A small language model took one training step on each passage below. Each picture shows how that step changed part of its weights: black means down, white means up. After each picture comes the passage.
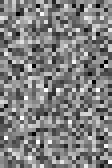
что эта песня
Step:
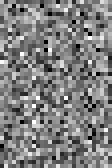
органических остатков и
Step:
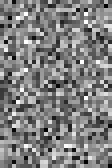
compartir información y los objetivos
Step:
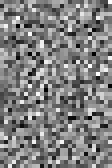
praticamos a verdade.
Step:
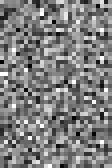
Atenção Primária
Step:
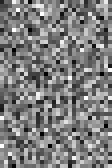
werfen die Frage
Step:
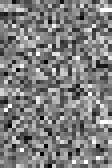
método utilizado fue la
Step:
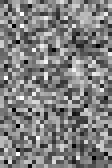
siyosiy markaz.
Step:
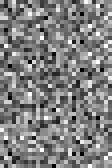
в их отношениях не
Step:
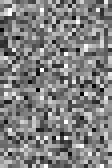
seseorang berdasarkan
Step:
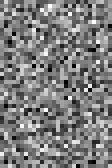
математики :
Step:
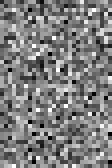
bizning yurtimiz
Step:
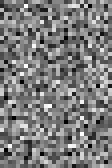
que os colaboradores se
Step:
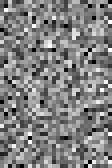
asesinatos, para
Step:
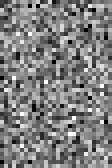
the online edition of
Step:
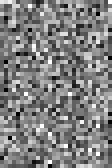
e comparação com o
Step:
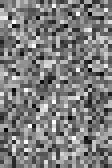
limitaciones de los estudios
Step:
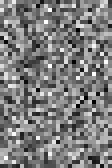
atender às necessidades
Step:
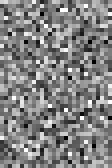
y navchannia
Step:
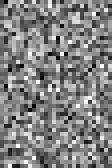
start signallari bilan
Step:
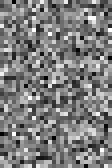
сучасному житті
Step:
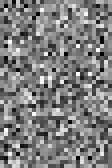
з вимогами –
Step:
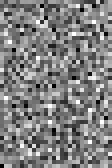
выросла с 0,43
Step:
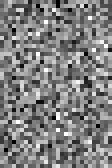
13 en esta paciente.
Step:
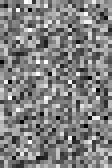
қилиш, ўз
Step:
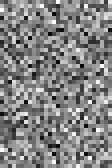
darse cuenta de que su
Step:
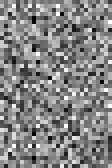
bunaqa gapla
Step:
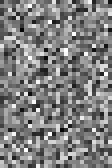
o'rgatish, real
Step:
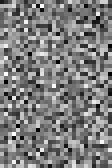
pengguna pun dapat
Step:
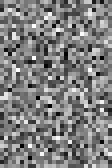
recueillies du
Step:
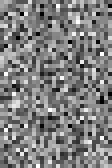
stata attribuita a
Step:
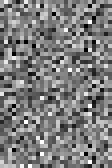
de viagens ou até
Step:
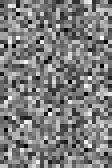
– “«Conhece
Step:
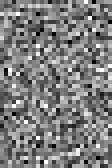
a realização de exames
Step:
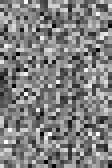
de mobilização e
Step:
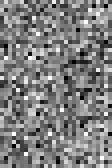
und Informatik eine
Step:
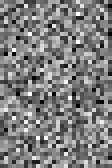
do Brasil lançou o
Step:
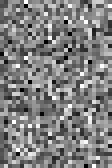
sharoitda boshqarish
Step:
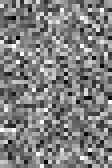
жизни. Ойын
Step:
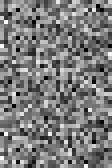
जो करता
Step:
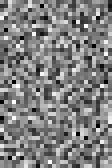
jismlarni ikkilanib
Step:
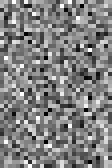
optimallashtirish asoslari"
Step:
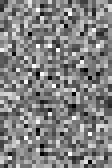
samimiy sevilgan
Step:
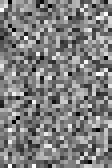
de classificação não
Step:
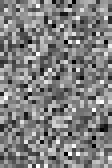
mahsulot guruhi
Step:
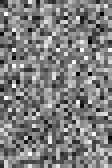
итогах государственных
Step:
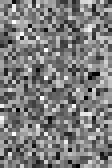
professor(a), ao mesmo
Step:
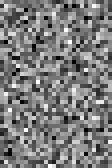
curso para especialistas o un
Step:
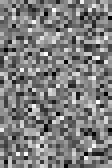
развитии математически
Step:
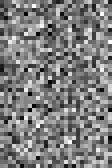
yaratiladi; mashina
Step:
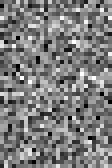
прорастания семени
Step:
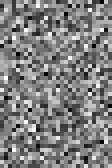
contacto, basados
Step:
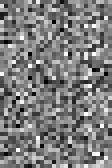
é o corpo* e
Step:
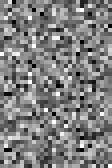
в кровотоці
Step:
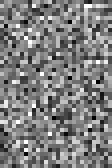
y orientación de esta
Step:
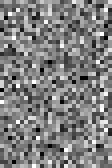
ko'rib chiqilishi
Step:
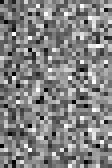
la Cahul*”),
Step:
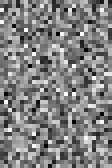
turib bu vazifani
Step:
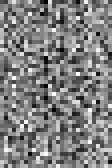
bilan ishlash, amaliy
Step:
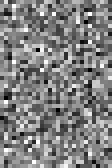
асосий дидактик
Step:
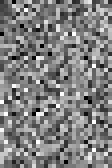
de las categorías
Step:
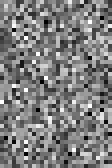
de las pautas de
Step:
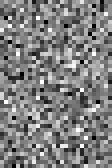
modeli tətbiq
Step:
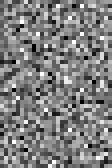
prédios inteligentes
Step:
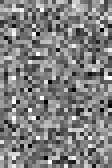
adsorção é um processo
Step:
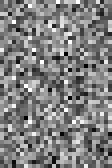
Irkutsk. -
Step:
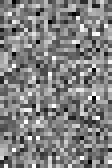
Set the value of the
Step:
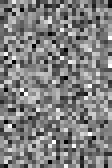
ham bolaning nutqini
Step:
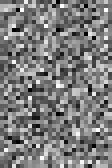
princípios da
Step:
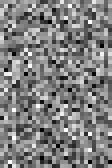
erakutsi dute
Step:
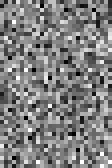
olish kerak: 1.
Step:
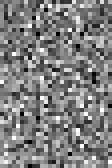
овај споменик
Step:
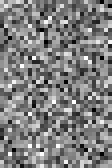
sohasini ham tubdan
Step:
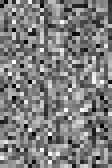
olish tamoyiliga
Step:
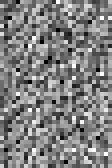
funda en Francia la
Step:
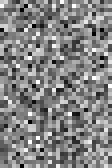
tun; ohne
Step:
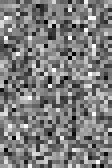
и движимого
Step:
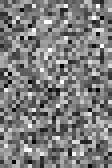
приложения Web
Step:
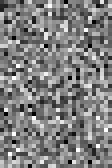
выделены социальные
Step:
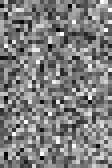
actual en campos como
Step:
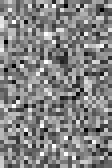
influenciar no mundo dos
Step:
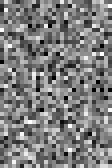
in the Borghese
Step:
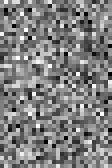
шамолдан хосил
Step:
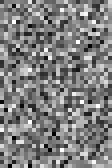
донных отложений
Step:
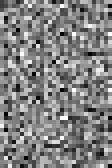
Daniel Budiana,
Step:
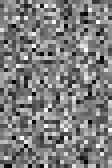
построили. Переход
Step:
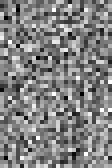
singari, miya
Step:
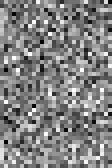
sin embargo, traer
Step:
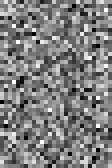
la negligencia es lo
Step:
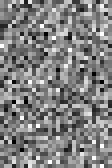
эрозии и
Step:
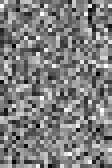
políticos ou de vagas
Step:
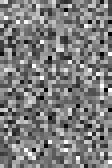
del perché la vita
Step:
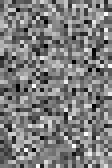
de estas carecen de
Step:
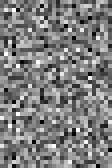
асардаги жумла ва
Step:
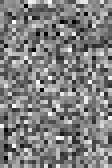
– vladarica
